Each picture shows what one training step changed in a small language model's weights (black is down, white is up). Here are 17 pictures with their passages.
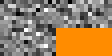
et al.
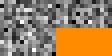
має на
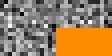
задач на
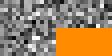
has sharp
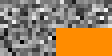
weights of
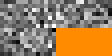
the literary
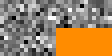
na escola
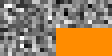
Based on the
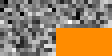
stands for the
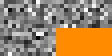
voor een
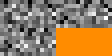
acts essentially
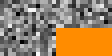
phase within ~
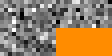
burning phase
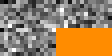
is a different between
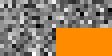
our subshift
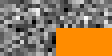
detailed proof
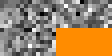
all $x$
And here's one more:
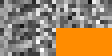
is equal to its
